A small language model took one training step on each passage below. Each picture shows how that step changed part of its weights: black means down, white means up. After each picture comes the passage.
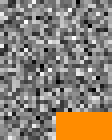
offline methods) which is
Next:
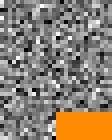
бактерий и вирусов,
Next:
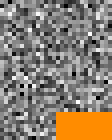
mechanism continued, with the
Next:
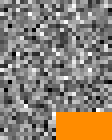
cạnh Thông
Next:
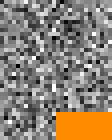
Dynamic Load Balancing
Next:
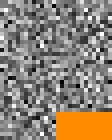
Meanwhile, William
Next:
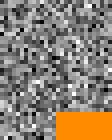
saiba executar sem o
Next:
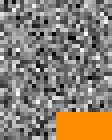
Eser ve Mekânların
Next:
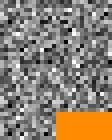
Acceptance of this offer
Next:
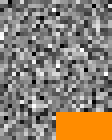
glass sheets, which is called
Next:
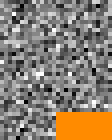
un análisis secundario de
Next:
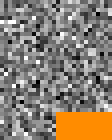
milieu de celui-ci,
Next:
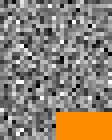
units. Hence, the model of a
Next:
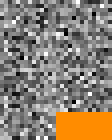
findings due to the limited variables we
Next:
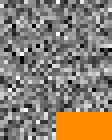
from the same material were used for comparison
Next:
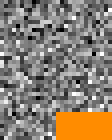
actions Source : Auteurs,
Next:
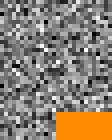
bo'lgan o'quv rejasi
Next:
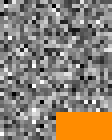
of the National Action Plan for
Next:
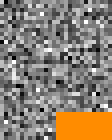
2020. Capacitive Soil
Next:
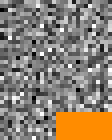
Togar M. Simatupang
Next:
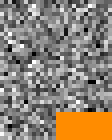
diagnosed as hypertension
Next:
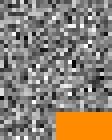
человек [1]. Как
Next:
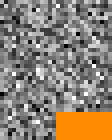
land use planning for sustainable population
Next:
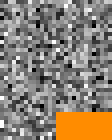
ташкил этди. Бу
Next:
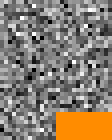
can richly describe the
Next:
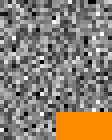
il compagno dice o mostra
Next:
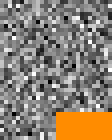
is based on a landscape
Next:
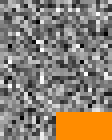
a comunicação entre as equipes
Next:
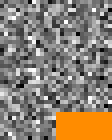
microscopy (AFM)
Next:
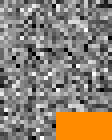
os mais diversos setores e
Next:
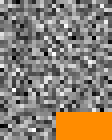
в одном случае
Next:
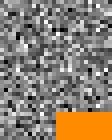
data in the midst of a conflict
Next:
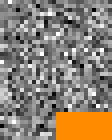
направления применения ИТ в
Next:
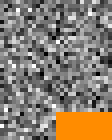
circuito não interromperá
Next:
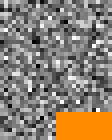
7. 6. Si oui, quel
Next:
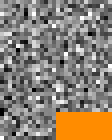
we discussed in section 4.2,
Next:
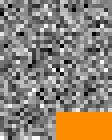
ta'lim tashkilotlarida
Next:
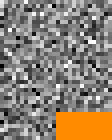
Russian Messianism: Third
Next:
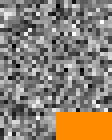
Edwin E. Goldmann
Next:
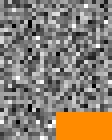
maxsus samolyot reysi
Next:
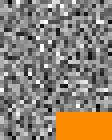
or scavengers collect materials from
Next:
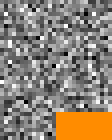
in the body, after which wound
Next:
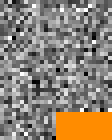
diagnosis of breast cancer
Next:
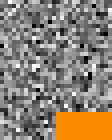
la Convención Constitucional en
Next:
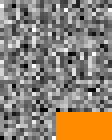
concentration showed significant differences between
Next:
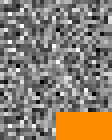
\times \dots \times 1$
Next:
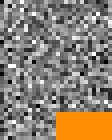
unor sisteme informatice
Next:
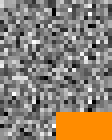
oshdi; Bilimlarning
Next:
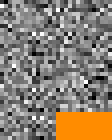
uchraydi. Yoshlarning
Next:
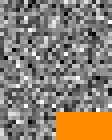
\sum_{i \neq j}
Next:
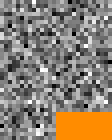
que nos parece, é similar à
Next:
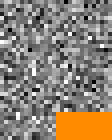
реализуются через
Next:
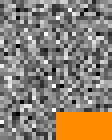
- эксплуатационные
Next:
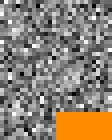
inqiroz Buxoro
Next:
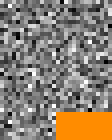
su cultura, su lengua,
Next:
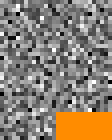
the retail sector through this route.
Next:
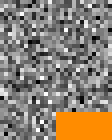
des Gewächshauses aus
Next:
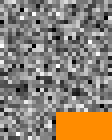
black freshwater stream that
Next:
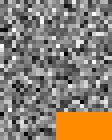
in respect of nickel deposition under
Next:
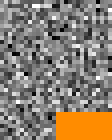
a test power system network, where the
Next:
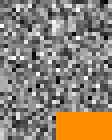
ulardagi jami filiallar
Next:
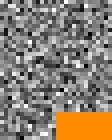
lograr cumplir con los
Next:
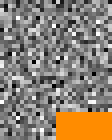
been resisted; - Under the
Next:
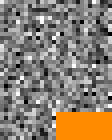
Incompatibilidades essas que
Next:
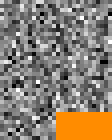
said the excavations have
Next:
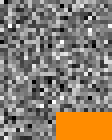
the supply Table 2: Sources
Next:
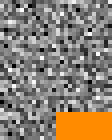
0.05$ was considered as the significance
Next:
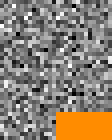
умов довготривалого
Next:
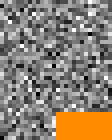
and stylistic needs in addition to
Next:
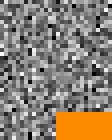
recovery, where higher thicknesses
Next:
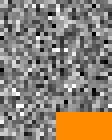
ajratib ko‘rsatish
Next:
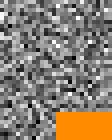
Consequently, in the absence
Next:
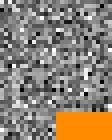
sekin rivojlangani,
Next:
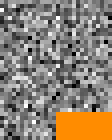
aber nur, wenn man einen
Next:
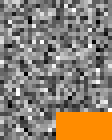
collected to test this model during ongoing
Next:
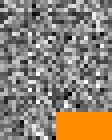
University of Deusto, Av.
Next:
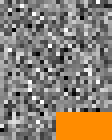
de cooperación, así como
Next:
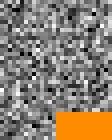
vilaboense e, o que se
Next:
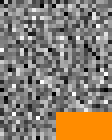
l'objectivité de cette
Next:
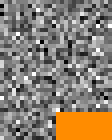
mexanizm sifatida
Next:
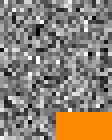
orqali talabalar ongini
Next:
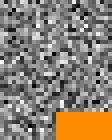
into free space through the transmit
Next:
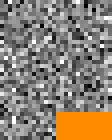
вміють читати та
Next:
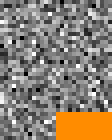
Fig. 15 (left). The
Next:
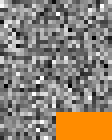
НовГУ им.
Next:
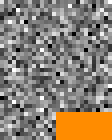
Болыс болдым
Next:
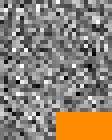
music. It was during this period
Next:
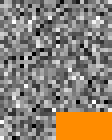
the Igbos, with all its
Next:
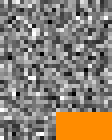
and support not only national and regional
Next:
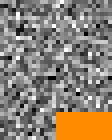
support for Windows OS. This
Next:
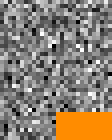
and analytical. Generalized
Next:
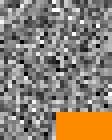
fuzzy metric spaces.
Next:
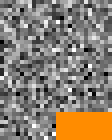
товариство у Берліні
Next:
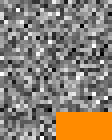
the mid-perestroika
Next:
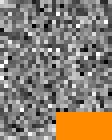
fuqaroning o'z ish
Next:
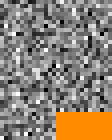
Ah Chung Tsoi, Markus
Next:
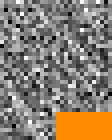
the companies. A company's
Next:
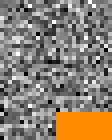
separados: codificação,
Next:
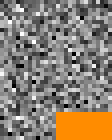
procedures, the strengthening of
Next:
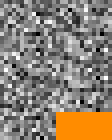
TRAINING AND
